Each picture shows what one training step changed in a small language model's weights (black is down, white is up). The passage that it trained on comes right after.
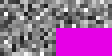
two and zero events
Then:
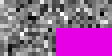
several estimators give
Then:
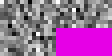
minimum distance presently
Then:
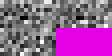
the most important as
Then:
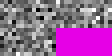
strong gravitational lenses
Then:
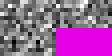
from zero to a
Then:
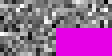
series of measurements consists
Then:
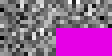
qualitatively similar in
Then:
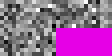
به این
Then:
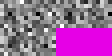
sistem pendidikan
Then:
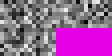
de portretul
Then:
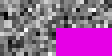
the correlation length
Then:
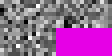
increasing electric field
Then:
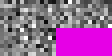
eine Art von
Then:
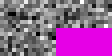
the presence of the
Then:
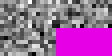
we extend their work
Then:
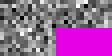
done in the section
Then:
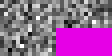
splitting and
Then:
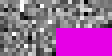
As discussed in
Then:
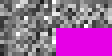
B \to
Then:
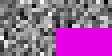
is clear that this
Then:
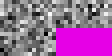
a deviation of
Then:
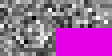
For convenience
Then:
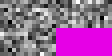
of quantum phenomena
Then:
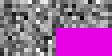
extremely difficult
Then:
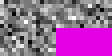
seperti pada
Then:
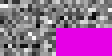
description of a real
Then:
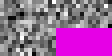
a galaxy cannot contain
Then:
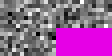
the importance of the
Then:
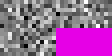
diffuse emission and
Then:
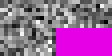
like fluxes.
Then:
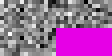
físicas y
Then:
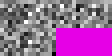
because one or combination
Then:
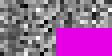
understanding what someone
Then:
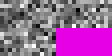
of the research activity
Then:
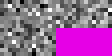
observées entre les
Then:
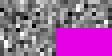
are more likely to
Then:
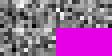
is the most difficult
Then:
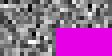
range of scales
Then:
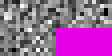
however, are still
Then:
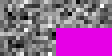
the chosen values,
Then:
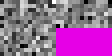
higher excited states
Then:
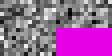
is natural to
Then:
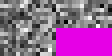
of the components of
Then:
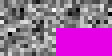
y el medio
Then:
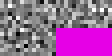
wieder mit
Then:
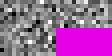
approach to solving
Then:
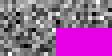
parameter. The same
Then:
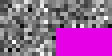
hyperfine level
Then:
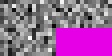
plotted in their Figure
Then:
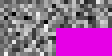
plane, both rotation
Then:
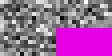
burilishi hisoblanadi.
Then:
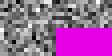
up biasing in
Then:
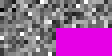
also on recent
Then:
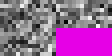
of the form
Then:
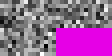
management unit of
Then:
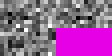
the limited size of
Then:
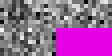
other words, we
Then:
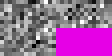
tange à
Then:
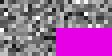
protons and
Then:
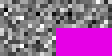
and tensor to vector
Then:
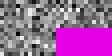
setores diversos
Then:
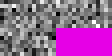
interactions in the magnetic
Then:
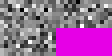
va pedagoglik
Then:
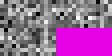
receptive field
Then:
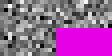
showers using
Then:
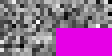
enformasyon ya
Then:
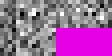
Let us then consider
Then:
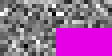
(ii) crystal
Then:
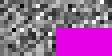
its vacuum value and
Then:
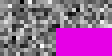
conditions, bile
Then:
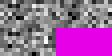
que cada uma
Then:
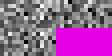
nauki i
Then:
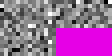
charged particles in
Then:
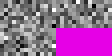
capturar a
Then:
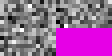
. Jones &
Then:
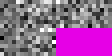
tadqiqotlardan foydalanish
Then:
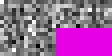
Rad der
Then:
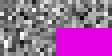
are trained using
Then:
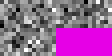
à pintura
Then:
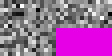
do investimento
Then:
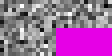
clearly has a solution
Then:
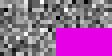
intermediate direction between
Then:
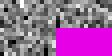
KS is supported
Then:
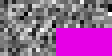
below, has the
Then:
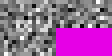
into account that in
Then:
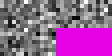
the inner layers of
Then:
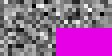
a LAO
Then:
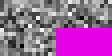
all MDM channels
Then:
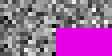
performance of model
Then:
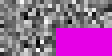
then computed as
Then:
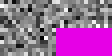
states of a system
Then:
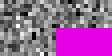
bands do not
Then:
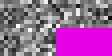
that the ansatz
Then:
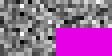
small cosmological constant are
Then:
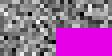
This would mean that
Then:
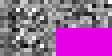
effects a special
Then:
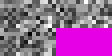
that the variables
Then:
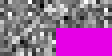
lines representing the
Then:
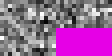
düşük iken
